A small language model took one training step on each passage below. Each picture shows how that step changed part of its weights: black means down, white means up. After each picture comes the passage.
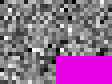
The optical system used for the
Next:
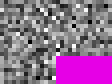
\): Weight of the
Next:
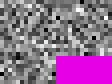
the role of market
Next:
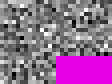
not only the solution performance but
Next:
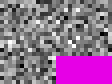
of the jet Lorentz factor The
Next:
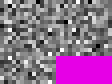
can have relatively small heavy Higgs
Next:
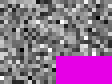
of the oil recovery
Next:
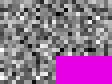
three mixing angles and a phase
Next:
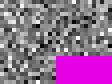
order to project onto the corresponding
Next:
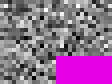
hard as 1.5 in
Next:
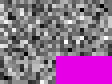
requests at any given
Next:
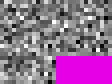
get reliable answers. One
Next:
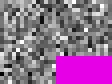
these earlier works were intended
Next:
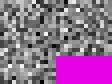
these tiles is collected into
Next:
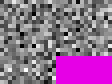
We will discuss the properties of
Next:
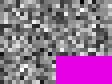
number of cells in space of
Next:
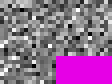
to numerically treat rings almost
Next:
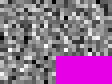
$\sin \theta =
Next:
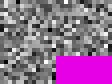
impurity band model} In
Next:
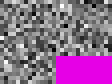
We label the next higher band
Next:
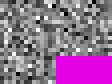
others. By now this theory
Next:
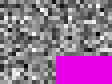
\end{equation} We
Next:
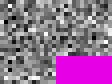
method RF is widely used for
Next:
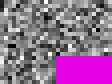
storms have been estimated
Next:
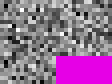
-- at different redshifts --
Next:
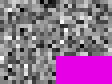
was equal to 3 for all
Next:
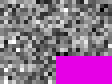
of these complicated microstates can
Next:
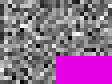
with time the stronger can be
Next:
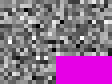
maximal violation of some bipartite
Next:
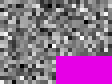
and velocity gradient in the model
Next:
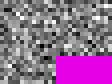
64$ base mesh, with
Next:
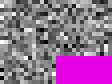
of economic, social
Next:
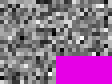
of the cylinder - for
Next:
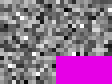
impact on the variation of
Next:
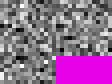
adds two parameters to the
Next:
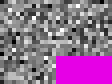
Caltech radio group, whose
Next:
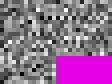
The dotted lines are contours
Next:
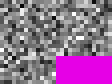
perforated graphene layers between
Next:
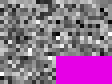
of the original branes.
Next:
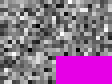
rotation. In higher dimensions,
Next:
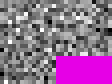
fair approximation for optical
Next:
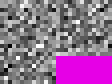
remarks can be made on
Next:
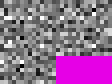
5mK$ corresponding to
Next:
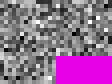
of LAEs in an
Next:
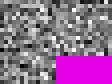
$x$ cross with the
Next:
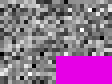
of fast transients would be
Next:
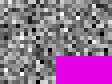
Hall resistance (right vertical
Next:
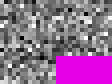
more equations than parameters, so
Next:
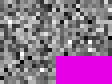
projecting all the other
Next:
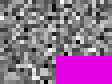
QD-cavity coupling
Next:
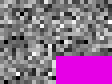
renormalization factors and mixing coefficients are
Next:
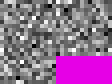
Transmission Optimization},
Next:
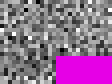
we exclude the low surface
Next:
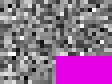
is called the strange metal
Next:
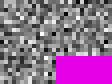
genetic variants in disease prediction.
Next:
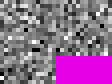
demonstrated that perfect light confinement can
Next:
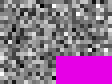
in the CAF phase.
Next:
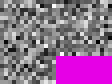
in optical lattices.
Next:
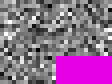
integration over higher-dimensional
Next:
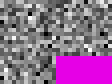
a model system based on
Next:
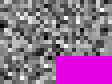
restart and end of a
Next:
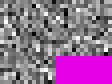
(\bibinfo {year}
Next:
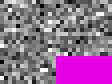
Some of these sectors may
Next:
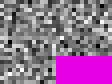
(*Φ*) requires
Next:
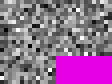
entropy of the name,
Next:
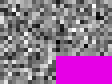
A\&M University,
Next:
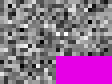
are presented in Algorithm
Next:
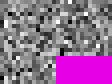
existing machine learning methods that detect
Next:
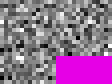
experimental method to characterize locally
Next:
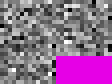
mass and light distribution model of
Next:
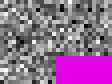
dotted lines are superimposed
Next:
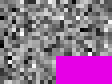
be relevant for aiding small
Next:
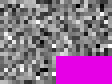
of higher transverse momentum cuts
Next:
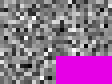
electronic structure, such that
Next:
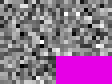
Thus, for a given position
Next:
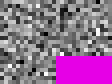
di Roma I ``La
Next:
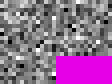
resonance. These photons are coupled
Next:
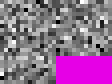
it gives a timelike
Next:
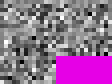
CO band against the bright continuum
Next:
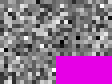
existing models to utilize training
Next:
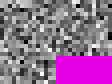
to put the propagators on
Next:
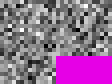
the switch time. Finally a
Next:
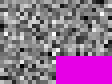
superconducting transition in the film
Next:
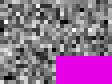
Red: Field gradient
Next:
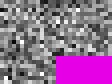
important to remember that
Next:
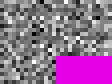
fields $\phi\sp
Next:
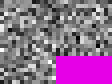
$I-V$ relation
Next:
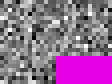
be plausible that the
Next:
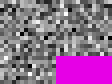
of a sparse component, that
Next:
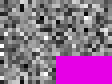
a case where the limit of
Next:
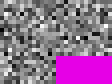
momentum conservation. At this
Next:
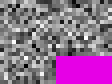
of space-time and not
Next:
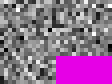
emulate a simulation
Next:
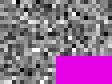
normalized error is ${\parallel
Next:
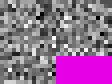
on adversarial device's
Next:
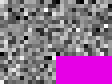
we find overconfidence
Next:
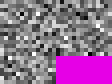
medium dependence has hardly been
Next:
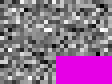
noise. Examples of
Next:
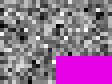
tachocline jump.
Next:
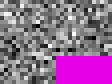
order of magnitude of these limiting
